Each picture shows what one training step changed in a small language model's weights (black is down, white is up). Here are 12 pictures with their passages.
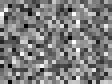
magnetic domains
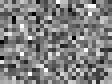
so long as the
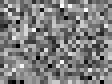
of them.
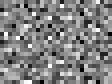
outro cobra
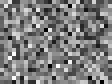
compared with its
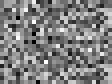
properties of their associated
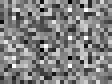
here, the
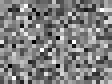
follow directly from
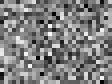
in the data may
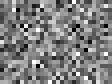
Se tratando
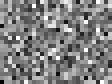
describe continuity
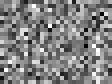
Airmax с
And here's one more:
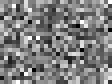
accordance with
